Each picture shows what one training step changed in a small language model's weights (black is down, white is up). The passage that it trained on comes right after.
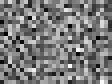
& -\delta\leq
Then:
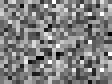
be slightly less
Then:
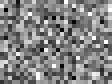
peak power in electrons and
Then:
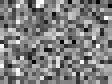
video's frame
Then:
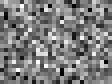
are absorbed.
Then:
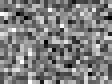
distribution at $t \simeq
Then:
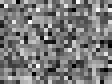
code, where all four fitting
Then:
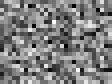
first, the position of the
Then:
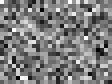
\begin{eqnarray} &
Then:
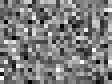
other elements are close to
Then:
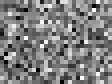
group (RG) running
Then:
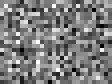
angle. Since the distribution
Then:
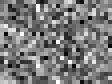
$\C_+$ given its
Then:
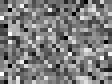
Similarly, the
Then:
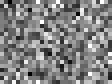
be disfavored with
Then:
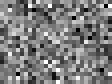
Rev. {\bf C
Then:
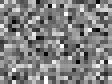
asymptotic local
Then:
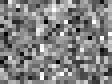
practical applications.
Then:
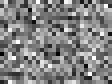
} \affiliation{%
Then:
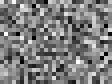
in those analyses. The
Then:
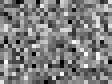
their results. \com{
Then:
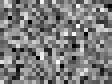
heaping in years
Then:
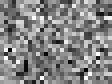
fabricated with a
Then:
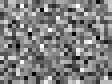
gaps, $\Delta
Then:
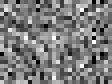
phenomenon is
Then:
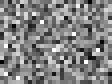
Wess-Zumino terms
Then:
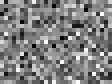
shifts which completely
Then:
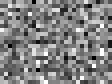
Where the critical energy of
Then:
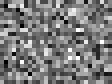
_{S\varphi \varphi
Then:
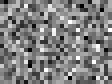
exposure and shielding
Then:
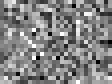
for different users, while
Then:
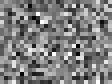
use throughout the
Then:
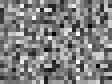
equation structures that, when
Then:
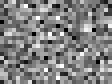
all these probes clearly
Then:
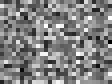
functions. They are defined by
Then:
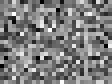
contribution is given, for
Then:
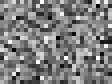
cosmology, with parameters
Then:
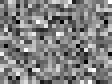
between a power-law and
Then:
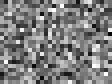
perturbation at any time.
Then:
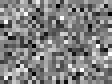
polarity mirrors the
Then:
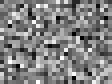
TeV collider.
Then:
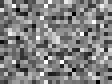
SDD detector by
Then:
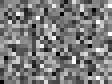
second case instead, the
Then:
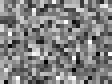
idea of classical
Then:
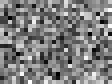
size of the derivatives
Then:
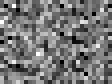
ARPES spectral
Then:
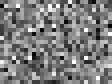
this decomposition the
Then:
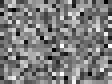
In contrast, it is
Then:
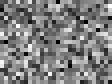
a fat emulsion in
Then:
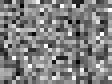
physics experiments produce data
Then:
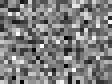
$x_2$ formation
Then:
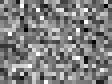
of state $p(\rho)$
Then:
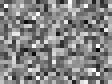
solar activity,
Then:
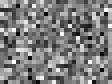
coupling. Here, using
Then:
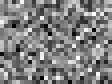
there are horizons
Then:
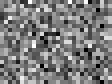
dots, Roman
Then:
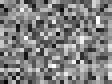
interaction traces as behavioral
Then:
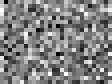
might be observable with
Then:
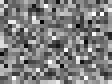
longer be used since the phase
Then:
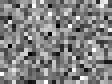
attractive interaction binds
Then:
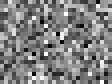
as the channel walls
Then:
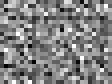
} By combining two
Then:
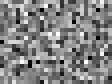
a bell-shaped
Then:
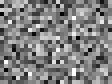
the hexagonal
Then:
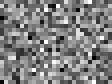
short pulses,
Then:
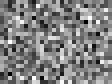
distribution of the magnetic dipole
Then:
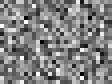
together which allow
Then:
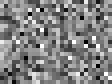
(other components of)
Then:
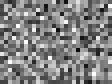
Equatorial Belt
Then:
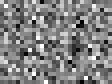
topological order within a unified
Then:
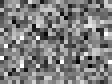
the transformation of Eq.
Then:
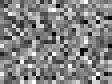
excitations in strongly
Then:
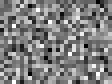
wavefunction corrections,
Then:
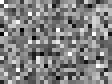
the above example. For both
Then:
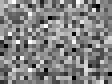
(in \kms )
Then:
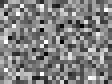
order to render the higher
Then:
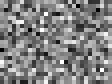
a somewhat larger
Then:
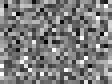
have a gaussian distribution
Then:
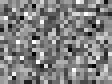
the luminosity,
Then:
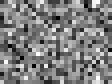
of the host galaxies.
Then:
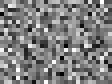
In particular, we want to
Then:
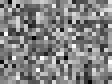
sequence. By
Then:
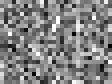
of Kitagawa and
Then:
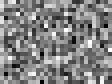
in a vast array of
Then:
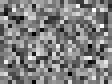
the intensity can be
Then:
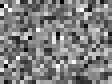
M5.0 flare is
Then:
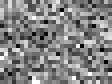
negative powers of
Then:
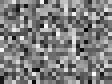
here to solve such equations which
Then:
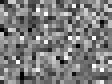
use angular distance measurements
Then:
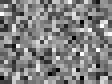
introduce a $\lambda$-dependent
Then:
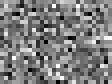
plot. The median
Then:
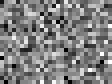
same equilibrium
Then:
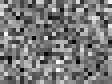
and associated resources.
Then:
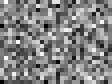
points parallel to the
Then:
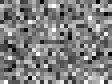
of the scattered
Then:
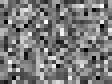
pairing is nodal in
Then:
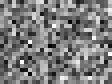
dynamics than the BS
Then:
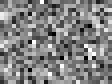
energy scale merely of
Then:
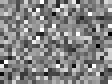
[18]) than the state
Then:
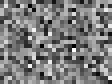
values. For any node
